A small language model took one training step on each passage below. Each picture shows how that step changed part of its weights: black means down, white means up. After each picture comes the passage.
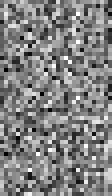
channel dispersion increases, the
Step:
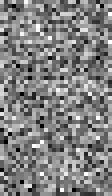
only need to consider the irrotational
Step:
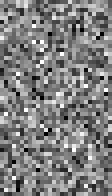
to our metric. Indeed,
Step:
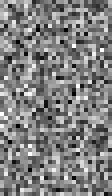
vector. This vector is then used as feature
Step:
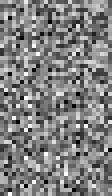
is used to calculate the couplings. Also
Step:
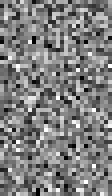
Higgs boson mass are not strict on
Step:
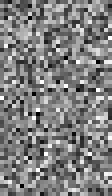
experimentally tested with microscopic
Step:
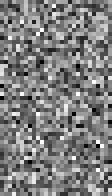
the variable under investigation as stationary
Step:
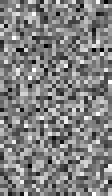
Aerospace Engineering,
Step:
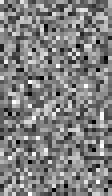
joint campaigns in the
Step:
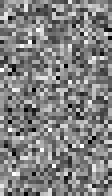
along the optical axis at the end
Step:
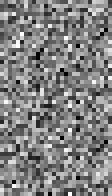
assume that the constant-in-time background
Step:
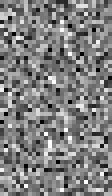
as we have already pointed out,
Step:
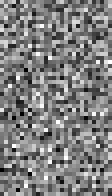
able to identify conformality, if there
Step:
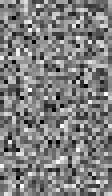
time. More precisely, the algorithm
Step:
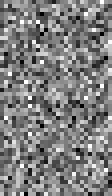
(outside) the signal region to be
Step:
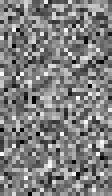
for any redshift, starting from the
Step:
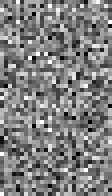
Kumamoto earthquake
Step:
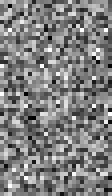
perturbations in atomic coordinates. In
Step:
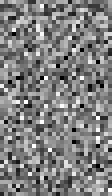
investigate how different cross sections impact heat
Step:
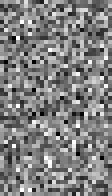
a function of time. The improvement from
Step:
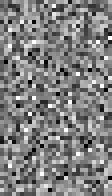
the case of large Higgs mass and calculated some
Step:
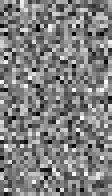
Boltzmann's constant,
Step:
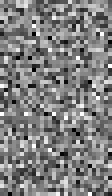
to only increase time or memory requirements as
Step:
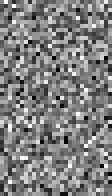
0.05$ by the dashed lines.
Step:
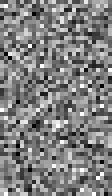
error. \section{Introduction} The
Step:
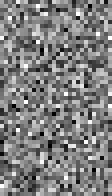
The evaporation field is species dependent
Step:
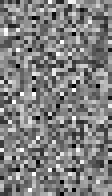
of their synchrotron peak frequency
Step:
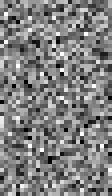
values only.} Dynamically, if we
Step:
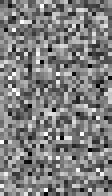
obtain the more stringent upper limit to the
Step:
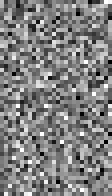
thin (classical) disc and a
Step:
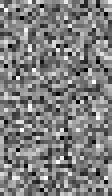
diagnostic technique in physical
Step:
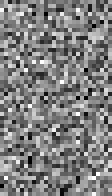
we propose that the documents managed at
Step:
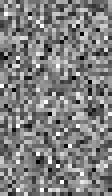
denotes the ideal/perfect part
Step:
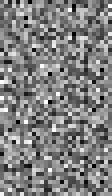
of Fig.~\ref{fig7}. The
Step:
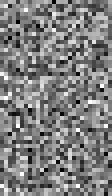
Diego Blas and
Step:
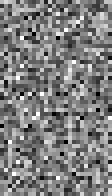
16GB under TP=8.
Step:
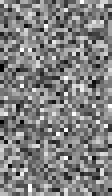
air ventilation and
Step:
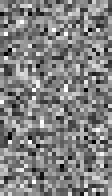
{ \prop_item:Nn
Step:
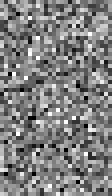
definition to prompt the model via the
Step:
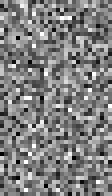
hierarchical function calls?
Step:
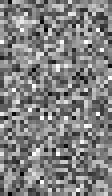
\end{alignat} The spectra in
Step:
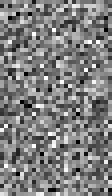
regularization and the contributions $\propto\!
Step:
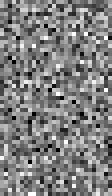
Due to symmetry of the transformation function around
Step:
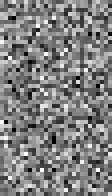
us the separation between two nearby
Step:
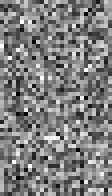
a fully general relativistic treatment,
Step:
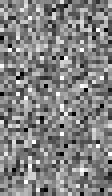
integrated over $\CM_{b \ol
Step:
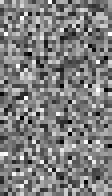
+ \lambda_h)$ and
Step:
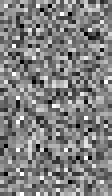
Universit\`a di
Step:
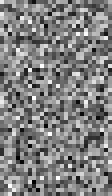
name a few. {In
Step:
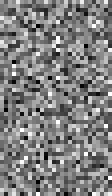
interpretation grounded in patterns observed across
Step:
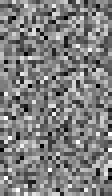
both populations contain a wide range
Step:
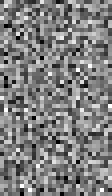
and membrane fouling
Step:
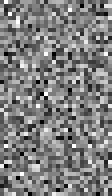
Emperor's New
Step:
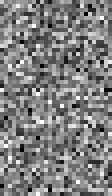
but we find convenient to keep it
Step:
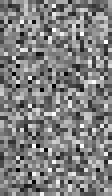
the four nanostructure
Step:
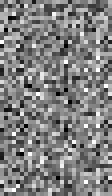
satisfying instantaneous constraints;
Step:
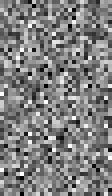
the Rayleigh distance \(
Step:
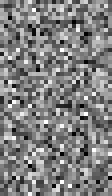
variable $J_{\omega }.$ In
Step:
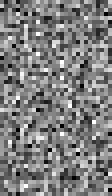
strip is $O_2$.
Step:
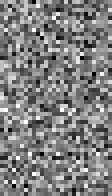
presence of traps or defects. The
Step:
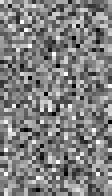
low to large twist angles.
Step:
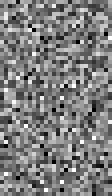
timescale $\tau \sim
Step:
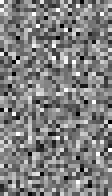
of states and of higher resonances, to
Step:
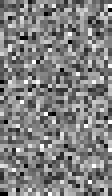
show values for the kinematic properties of the
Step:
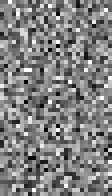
hierarchical field theories, where each
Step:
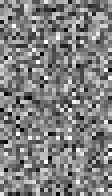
between machine law and human
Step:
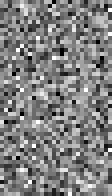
Given a claim, they search
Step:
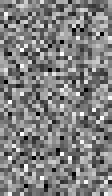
parameters. In addition, $F$ is
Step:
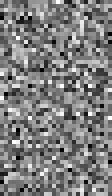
by \[ \Theta_m =
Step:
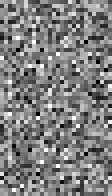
that they are power-law correlation between
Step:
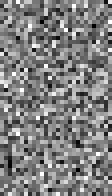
of matter in a composite object.
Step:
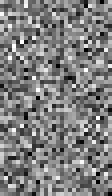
unable to simultaneously
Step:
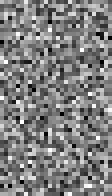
is identified through its characteristic quadratic
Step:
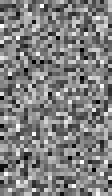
concretely by noting that
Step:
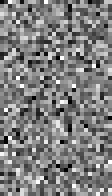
Laboratory, Imperial
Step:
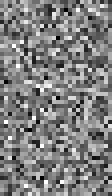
particles. Compared with the effect of
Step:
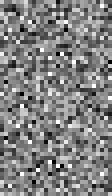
fairly prominent example of how
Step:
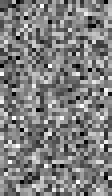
and in the last equation we have used the
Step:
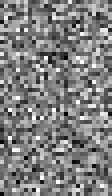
structured, thus some part of the
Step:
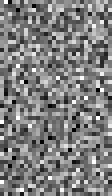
that one must consider, the smaller the space
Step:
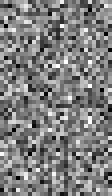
artifacts, generated by the
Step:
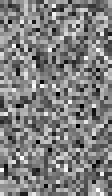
the system and not from individual species. On
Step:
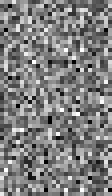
two states of a single-mode radiation
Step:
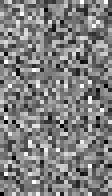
variation in side lengths than expected by
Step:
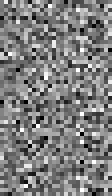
of the comparison star from our best-fit
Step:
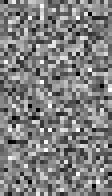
prl, twocolumn,
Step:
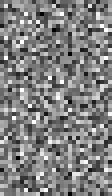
(LMC), Sextans\,A
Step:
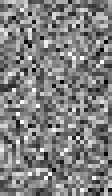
free. In a globally connected
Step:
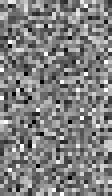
hybrid hadron-quark EOS
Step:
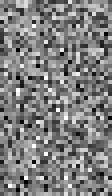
to have an energy density dominated by the
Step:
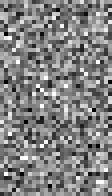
non-separability between path
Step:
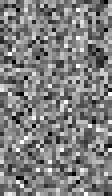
are in the LOS, as they have
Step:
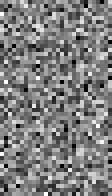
unifying understanding of these
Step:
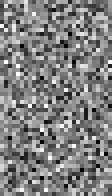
temperature of \SI{66}{\micro
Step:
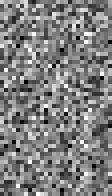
amount to a $65^\circ$
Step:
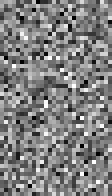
MoE College of
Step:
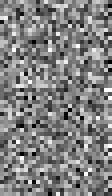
with a minimum overhead, after using
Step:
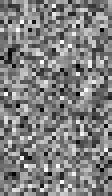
the three cases $n=1,
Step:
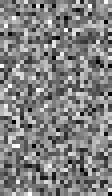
localized at the corner of interface between
